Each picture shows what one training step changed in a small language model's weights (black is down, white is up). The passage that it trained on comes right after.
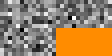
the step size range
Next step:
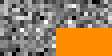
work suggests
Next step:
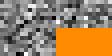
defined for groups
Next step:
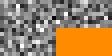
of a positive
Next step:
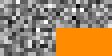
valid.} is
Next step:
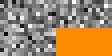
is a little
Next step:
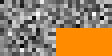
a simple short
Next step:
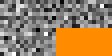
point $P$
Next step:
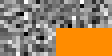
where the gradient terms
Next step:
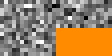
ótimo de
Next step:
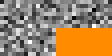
class of nonlocal
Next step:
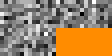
If $\phi $
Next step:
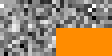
*small and
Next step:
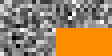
interesting information is very
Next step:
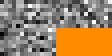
isomorphic to the algebra
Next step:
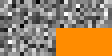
time differentiation as
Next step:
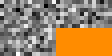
formalization of the
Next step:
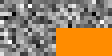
other hand,
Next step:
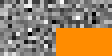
je eine 1-
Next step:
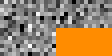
een onjuiste
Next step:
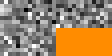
данным лет
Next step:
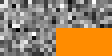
do Pará,
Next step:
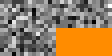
Radon measures
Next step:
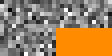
extended to $x
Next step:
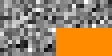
quick check of
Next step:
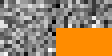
sendo importantes na
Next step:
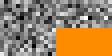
for all } x
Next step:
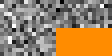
that $ N >
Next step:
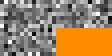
punct de
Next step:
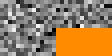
$F$ in
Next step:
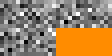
\eeq in
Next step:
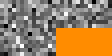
Guldin &
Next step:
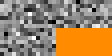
only case in which
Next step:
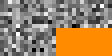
the properties of
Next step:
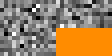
and (c)
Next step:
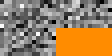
following algorithm was
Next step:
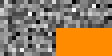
policial ha
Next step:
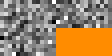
uses a support vector
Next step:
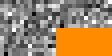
nicht nur
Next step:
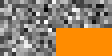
la antena
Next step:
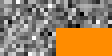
is organized as
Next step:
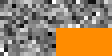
matrix. Then there
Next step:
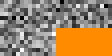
dimension $n$
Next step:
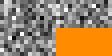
di Francesco
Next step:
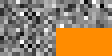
\langle y,
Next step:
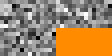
у человека
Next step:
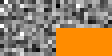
nomlari sanalar
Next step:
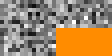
в t-м
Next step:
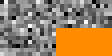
kasbiy rivojlanish
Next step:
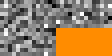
Journal of Educational
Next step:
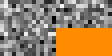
dos dados e
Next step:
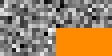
education and training
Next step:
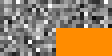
is used to
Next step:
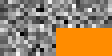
in the boundary of
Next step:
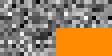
time independent of
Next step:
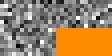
identified. The paper
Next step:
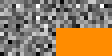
group $G$
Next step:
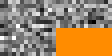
absorb the factor
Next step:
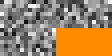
related to some geometric
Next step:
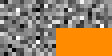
Take any point
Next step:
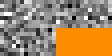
since for some special
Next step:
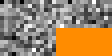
al mismo
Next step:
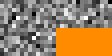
Fe and
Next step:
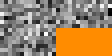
If $\lambda
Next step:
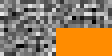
arbitrarily close
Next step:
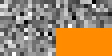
show that $$ (
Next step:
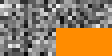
implicit stage
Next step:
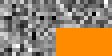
worden. Wel
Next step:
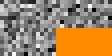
seguido da
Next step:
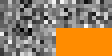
relevant strong approximation
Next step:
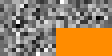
configuration of
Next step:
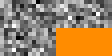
(з боку
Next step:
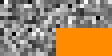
torna um
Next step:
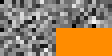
a known result
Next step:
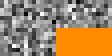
esa zid
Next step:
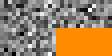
and any \(h
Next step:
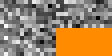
which there is not
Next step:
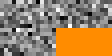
parsel 12
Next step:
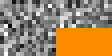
- e do
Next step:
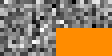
empresas, a
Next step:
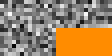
chosen so that its
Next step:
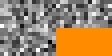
25 de mayo
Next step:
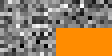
the vector field:
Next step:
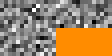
and given an
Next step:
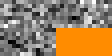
с дательным
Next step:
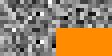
gesteld. A
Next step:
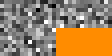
we aim to prove
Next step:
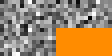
a partir do seu
